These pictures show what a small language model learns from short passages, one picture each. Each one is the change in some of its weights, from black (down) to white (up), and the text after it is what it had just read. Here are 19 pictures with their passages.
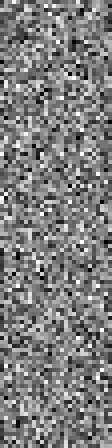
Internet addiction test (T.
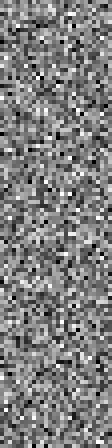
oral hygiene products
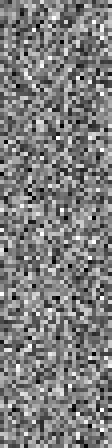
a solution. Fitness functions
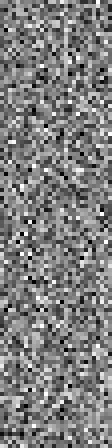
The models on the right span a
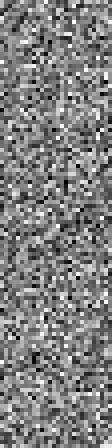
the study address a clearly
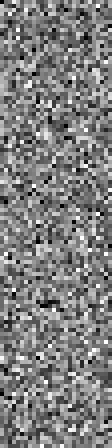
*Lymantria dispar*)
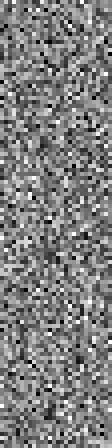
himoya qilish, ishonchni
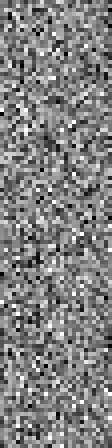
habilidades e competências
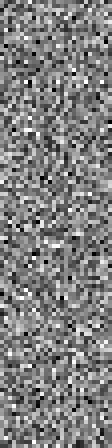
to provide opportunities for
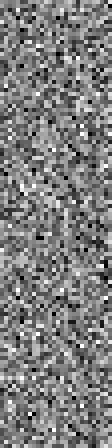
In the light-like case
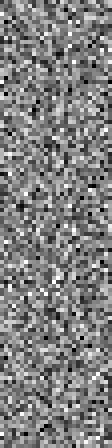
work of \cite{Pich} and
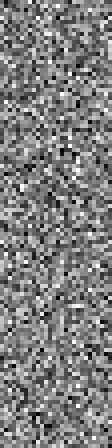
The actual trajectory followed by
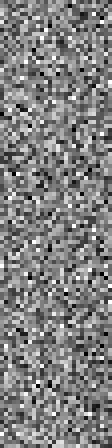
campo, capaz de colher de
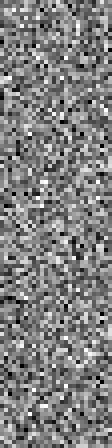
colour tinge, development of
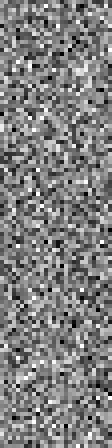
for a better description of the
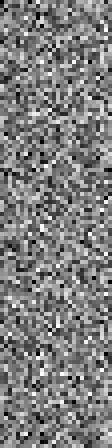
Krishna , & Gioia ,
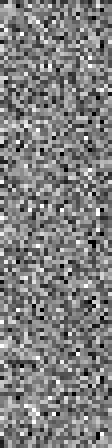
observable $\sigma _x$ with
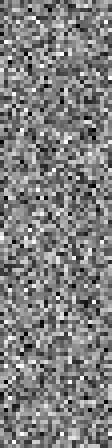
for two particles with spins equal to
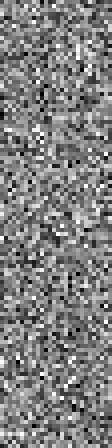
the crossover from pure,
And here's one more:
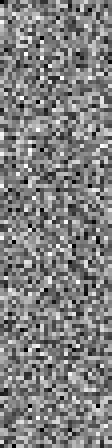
Hangyu et al. designed
